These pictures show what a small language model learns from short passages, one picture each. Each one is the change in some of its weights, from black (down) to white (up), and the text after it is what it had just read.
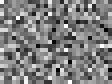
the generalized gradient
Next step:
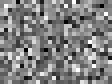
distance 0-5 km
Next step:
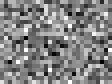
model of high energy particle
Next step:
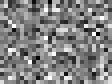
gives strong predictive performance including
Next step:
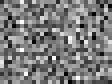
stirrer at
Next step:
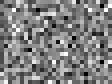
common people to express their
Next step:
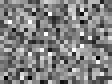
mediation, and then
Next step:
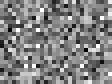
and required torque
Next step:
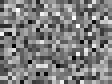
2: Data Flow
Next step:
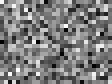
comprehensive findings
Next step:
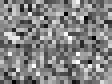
more successful than other
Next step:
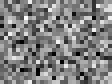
filtering approach of finding
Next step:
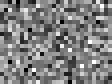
values Objective function value
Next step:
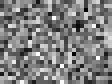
size of D ; each
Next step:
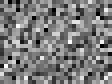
purchase of a category
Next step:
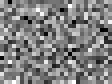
Cointegration space.
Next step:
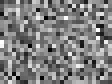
example, during major surgical
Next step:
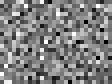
level of growth in the system
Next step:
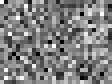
cases are analyzed on
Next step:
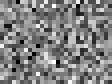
be because of developmental changes:
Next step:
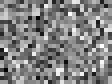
developed entity by its
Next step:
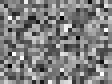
to joy* to different
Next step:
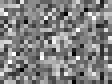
"Changes of
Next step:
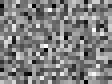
many steps they have made but
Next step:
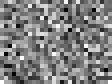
and knowledge-based development model,
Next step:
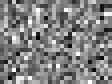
snout - vent
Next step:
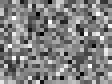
greater perceptual image quality
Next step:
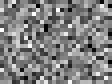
compartment strain and
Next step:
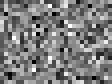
work presents the novel
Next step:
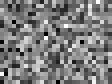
The leaves are used
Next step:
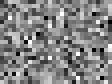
certain facts or
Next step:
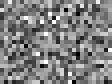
of a `let`
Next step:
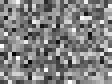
important in maintaining plant
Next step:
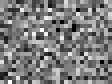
In recent times the
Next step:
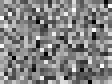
Managerial and
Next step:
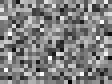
A half of the
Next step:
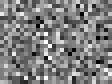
is a strategic initiative
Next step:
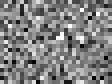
as a drug delivery
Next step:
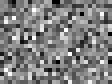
assets are indexed,
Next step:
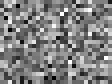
Office. Later it
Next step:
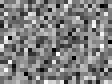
type of business processes used to
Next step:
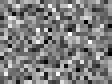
of poppy seeds
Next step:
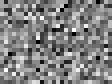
aeration and temperature controlled
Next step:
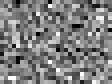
specifies the changing
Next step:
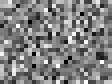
raise aspirations and
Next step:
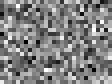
demonstrates reduced costs
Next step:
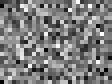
by the media. In
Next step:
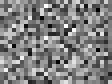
in (Jang et al.,
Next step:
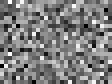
the removal capacity of
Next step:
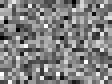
Data collection methods used in
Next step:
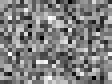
innovators, precision
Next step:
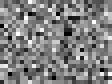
other words, seeing is
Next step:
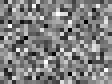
the system of special and
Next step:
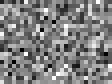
The child follows the
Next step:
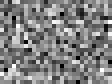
become interchangeable,
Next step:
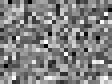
innovation Programme
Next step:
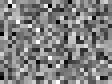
beams response and
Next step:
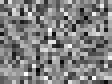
adaptation targeted
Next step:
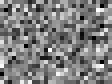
multiple data sources and
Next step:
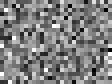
for example, in works
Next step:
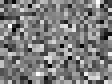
and mentions it is important
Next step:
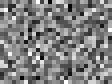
50$ controls the
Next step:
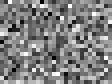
link to the Central
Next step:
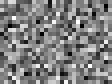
found to be continuously
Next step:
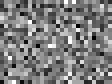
sectors that were not considered
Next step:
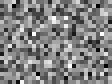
their communities. Key
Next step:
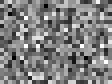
and geomorphological changes
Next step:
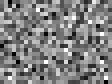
material model. Integrated
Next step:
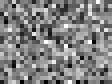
The first parameter that relates
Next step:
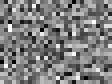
the main threats to the
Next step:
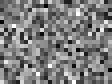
have highlighted the
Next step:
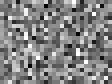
females, collected
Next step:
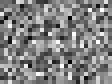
"social hub" and
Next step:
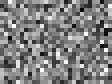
into hypercubes and
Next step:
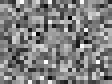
rhyming, and
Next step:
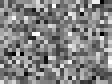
majority of patients present late
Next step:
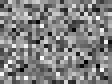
axes of variation in
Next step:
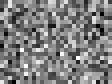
subalgebra of X
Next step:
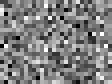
that AI-based tools
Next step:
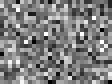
strategy. 2 Fixing
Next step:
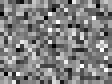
service hygiene and
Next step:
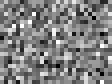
agrees to study results of
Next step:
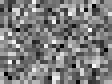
don't believe
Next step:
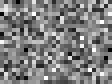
Abstract: A
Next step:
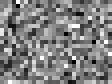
The auto-encoder
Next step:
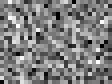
deducted from the
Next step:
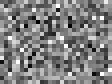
indoor annoyance
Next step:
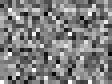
the midclavicular
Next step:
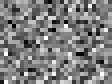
the composite joining
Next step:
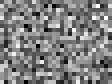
education systems, the entire
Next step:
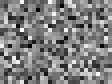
a fabric bus.
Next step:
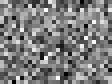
to promote the use of
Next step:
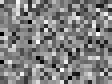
costs compared to the initial
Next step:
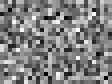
may fuse with the
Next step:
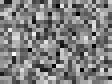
translation is used, which
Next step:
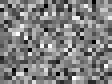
classroom assessment are not
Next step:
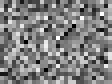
operation and largest
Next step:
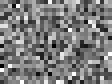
possible catastrophic
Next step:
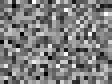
the stable-node
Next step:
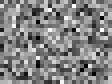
Managed Boreal
